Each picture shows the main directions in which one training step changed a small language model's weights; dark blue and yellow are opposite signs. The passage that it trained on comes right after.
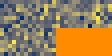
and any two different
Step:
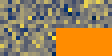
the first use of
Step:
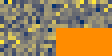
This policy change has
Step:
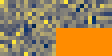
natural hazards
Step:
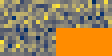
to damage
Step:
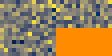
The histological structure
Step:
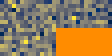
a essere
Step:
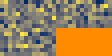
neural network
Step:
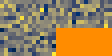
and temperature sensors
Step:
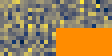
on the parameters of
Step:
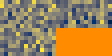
to seek
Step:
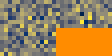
the knowledge of
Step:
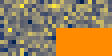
de sinais de
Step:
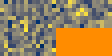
When the
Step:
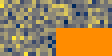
to geometric
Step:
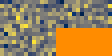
urban and
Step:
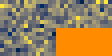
slow. At
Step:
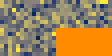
e menor
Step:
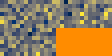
want to
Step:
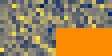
recent studies.
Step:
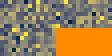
by innovating activities
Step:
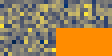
two types of
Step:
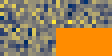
for clean
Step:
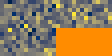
led to a
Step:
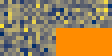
evaluation methods adopted
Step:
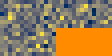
are a high risk
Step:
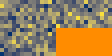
in performance.
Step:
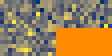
have been recently
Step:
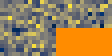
derived from the
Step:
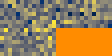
va usulini
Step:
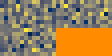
Charter for
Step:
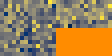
project also provides
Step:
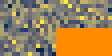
та III
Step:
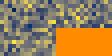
be standardized across
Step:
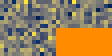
da reserva
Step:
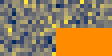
minimum levels of
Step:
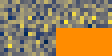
the results of several
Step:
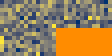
the outer
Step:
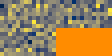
model. In this
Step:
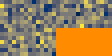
effects of the process
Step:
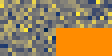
to make it
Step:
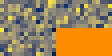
Analysis B
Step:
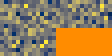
desires of the
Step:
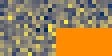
did the subject
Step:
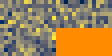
o relato de
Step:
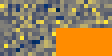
data and participated
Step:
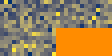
time steps in
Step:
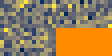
de grupos de
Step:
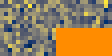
image shows the top
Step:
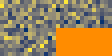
to the fact that
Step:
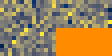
Brasileira de
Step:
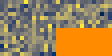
crecimiento y
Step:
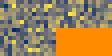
der Fach-
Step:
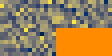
incidence of
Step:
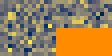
have been the
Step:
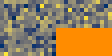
so that he can
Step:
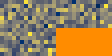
overlying a
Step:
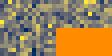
changed into
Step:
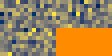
las demandas
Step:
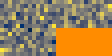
which we believe
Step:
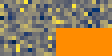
foreign language
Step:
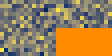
power consumption.
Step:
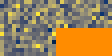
low concentrations
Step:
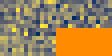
Most agree
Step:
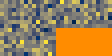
cases. (Figure
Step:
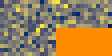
May 3,
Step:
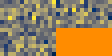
Computer -
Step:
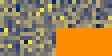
Ghar Ja
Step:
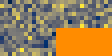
material also helps
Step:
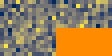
Arora, et
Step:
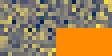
Part A
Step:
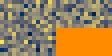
strategy grouping Table
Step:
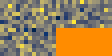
of Paete
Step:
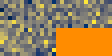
The map
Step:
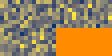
a very controlled
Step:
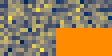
parameters for binary
